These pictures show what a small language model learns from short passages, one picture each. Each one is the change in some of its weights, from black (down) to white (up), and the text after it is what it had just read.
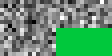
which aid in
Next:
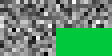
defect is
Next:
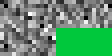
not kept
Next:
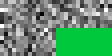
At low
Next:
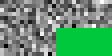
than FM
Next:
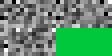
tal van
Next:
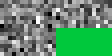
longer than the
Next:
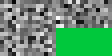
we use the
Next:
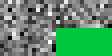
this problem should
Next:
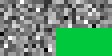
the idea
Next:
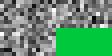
core sample
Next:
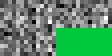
it follows from
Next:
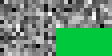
eggs and
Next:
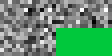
I have first
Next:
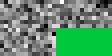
assessment that
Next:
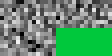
calamities can
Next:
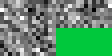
two independent
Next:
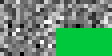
were done by
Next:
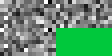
o meio
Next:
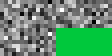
an approximation
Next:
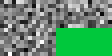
horas de
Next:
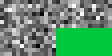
of transitional
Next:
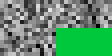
to predict
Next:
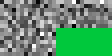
FASS is
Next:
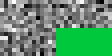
(Fig 3
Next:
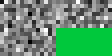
is the case of
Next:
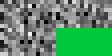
describe an
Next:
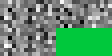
this research is to
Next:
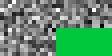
while determining the
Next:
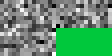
of inertial
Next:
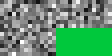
the cavity
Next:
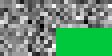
practical part
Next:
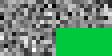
educational process,
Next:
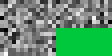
нет зон
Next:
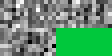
the name of
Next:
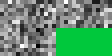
quality features
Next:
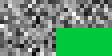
single large system.
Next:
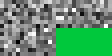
va iroda
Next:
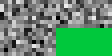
build a
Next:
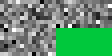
no conflict
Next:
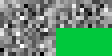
data set to
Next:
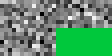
an einen
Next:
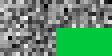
just the
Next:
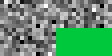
using a simple
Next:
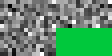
methods without
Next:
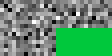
The SR
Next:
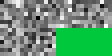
list of
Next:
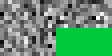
capacity to
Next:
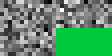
an increase in
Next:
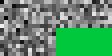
process, or
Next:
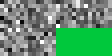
apply the
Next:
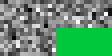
that there is a
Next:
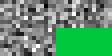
the measurements,
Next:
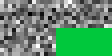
e Educação
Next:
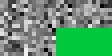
& another
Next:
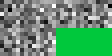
significantly with
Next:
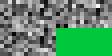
além das
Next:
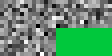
até ao
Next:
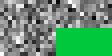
Path of
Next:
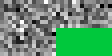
manter a
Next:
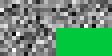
So Va
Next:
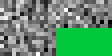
the 6D parameter
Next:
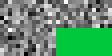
provides hints
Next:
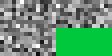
the fore
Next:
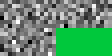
for structured information
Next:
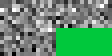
It has been found
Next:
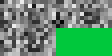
tailor the
